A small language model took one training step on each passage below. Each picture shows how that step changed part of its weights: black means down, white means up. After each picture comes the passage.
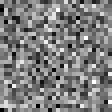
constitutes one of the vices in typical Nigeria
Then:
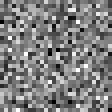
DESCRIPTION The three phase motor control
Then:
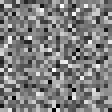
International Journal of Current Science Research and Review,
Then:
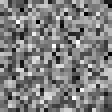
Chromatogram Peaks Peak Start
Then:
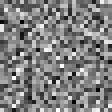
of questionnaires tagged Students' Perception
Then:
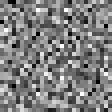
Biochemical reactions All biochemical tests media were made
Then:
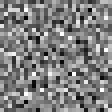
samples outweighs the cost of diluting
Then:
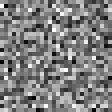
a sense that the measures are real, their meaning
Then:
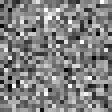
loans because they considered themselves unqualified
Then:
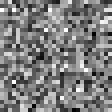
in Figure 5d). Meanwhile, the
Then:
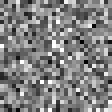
which can increase the possibility of developing breast
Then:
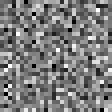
1$ and it is denoted by
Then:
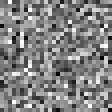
spirituality. Religion can be defined
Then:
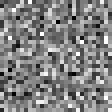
that results obtained from spray inoculations were
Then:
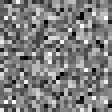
Selection process will make the organization to a do
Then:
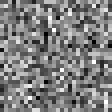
should be fulfilled; a sustainable use of
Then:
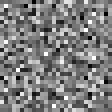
outside of their project team and class, building a
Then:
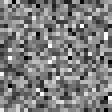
Keywords: Brucellosis;
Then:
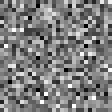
with chronic liver disease when compared to those of
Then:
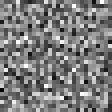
as the State of Charge and the time of
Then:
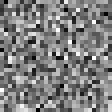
educational and upbringing process are created.
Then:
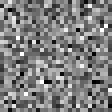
including defense, investments in the green economy
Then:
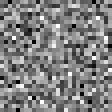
trees (SPIHT) + discrete
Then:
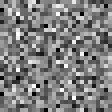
during and after the SSHOC project implementation and
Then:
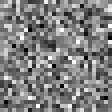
in waste and harmful emissions into the atmosphere
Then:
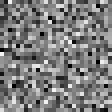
$W(x)$ is the wavefunction.
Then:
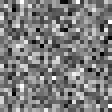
Şenay Şen,
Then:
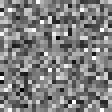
the cross-sectional variability of stock returns
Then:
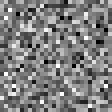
aqueous fractions were less effective (MIC =
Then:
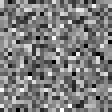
teaching negotiation in the business sector.
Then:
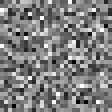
MC = Total marketing cost MM = Total net
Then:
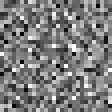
Cetane number 55 - RON -
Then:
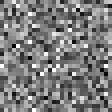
favour of their brothers. However,
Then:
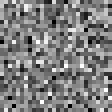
obtain a constant power output by setting the parameter
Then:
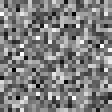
PICE Paleoenvironments from
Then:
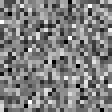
analysis → detects identical files. - •
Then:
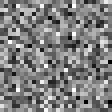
against mean cover that was available from type 1 analyses
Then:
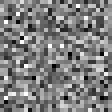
dimensions. It includes low incomes and the
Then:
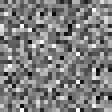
extractants for several metals. We report in this
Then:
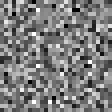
stock indices from the ASEAN and other
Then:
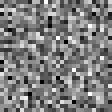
Blenkin and Evans [33] and
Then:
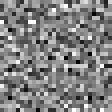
alpha-2 adrenergic
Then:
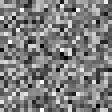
production and marketing, human capital and infrastructural
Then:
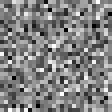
An Observational StudyAmit Kumar
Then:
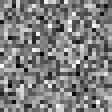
on screen, input numbers and other data. After
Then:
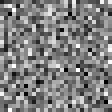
for various animal species (Singh et
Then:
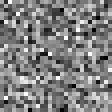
treasurer and the controller of each group are
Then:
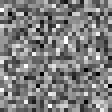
Ren et al. (2020) disagree
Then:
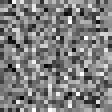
[4] ³ Values based on the
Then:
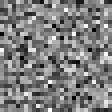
study- Career path the respondents would take after
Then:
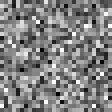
are rewarded in the same way,
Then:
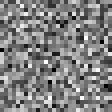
the OCTAPACE model, as well
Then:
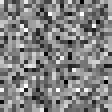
common hemoglobinopathy after
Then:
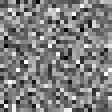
spectral aspects Anil Bansal and
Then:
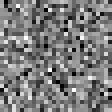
verify the correctness of the data, all
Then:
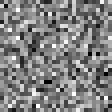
in Fig. 1. In this network model a
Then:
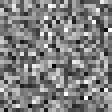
and incubated within a microbiology
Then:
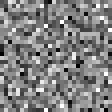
a pure state by a pH-dependent separation procedure
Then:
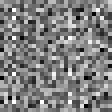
Computer Studies*, vol. 156,
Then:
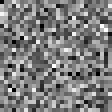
big downs. The majority of children in the
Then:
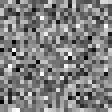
on this scheme have developed immensely valuable
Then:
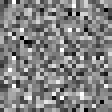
lower bound for the shortest distance between
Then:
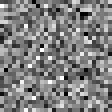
complete recovery of fixed costs on account of
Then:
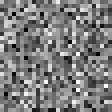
role in the last two therapeutic strategies showing its use
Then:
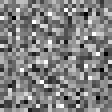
model regards installed electricity capacity as the
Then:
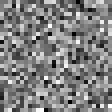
on the field of urban economy, territorial
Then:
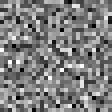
of items and the value of use. The total
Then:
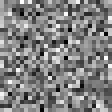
Ferreira LM (2010)
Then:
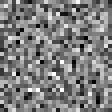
is filamentous, variable in length and
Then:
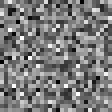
A1 with A2, C1 with
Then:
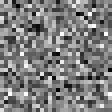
noted in the introduction, the bulk of the
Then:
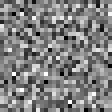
et al,2015. Conclusion Based on the
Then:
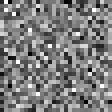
testing. Objectives: - Test and evaluate
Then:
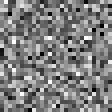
emitters with ~ 1500 hours of
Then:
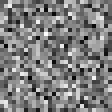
not financial), considering these costs and monetary
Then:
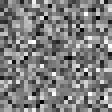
Skin of 18 Days old mice
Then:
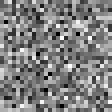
X_3 are constant – Where
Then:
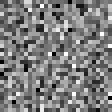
hired employees in Ukraine in 2023
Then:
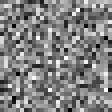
case will make data available for re-use upon
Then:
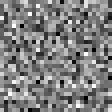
not, the methods are consistent and share the same
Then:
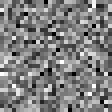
certain territory which is rich of resources provided by
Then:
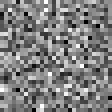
is an associate professor at the software engineering
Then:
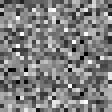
valency forces. Patrick and
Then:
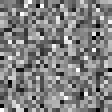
River Nile, Sudan.
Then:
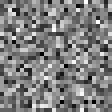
significant relationship between the Outsourcing strategy and
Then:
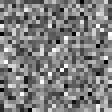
the students' abilities and employment trends with the aim
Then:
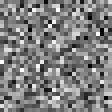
dysbiosis (AOR [95%
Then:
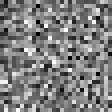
and workers appointed by union
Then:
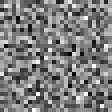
of the product. Recycling of the
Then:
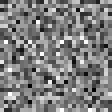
financed the publication of this work.
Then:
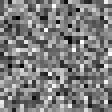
his obligations to use his gifts for
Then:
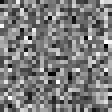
to perform impedance field telemetry
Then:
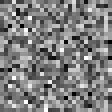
which represents a 64% increase.
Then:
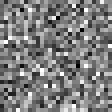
P - Δ Model Solution Once the
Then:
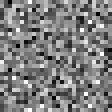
significantly influence students' interest and problem-solving
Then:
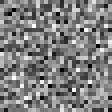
the respondent which is 62.4%
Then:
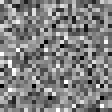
of the region (Astrakhan
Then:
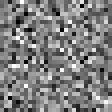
plants, hydropower plants and energy efficiency
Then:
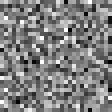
and it may be analysed thoroughly within reasonable
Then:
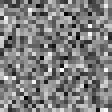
rectangular fin on the enhancement of
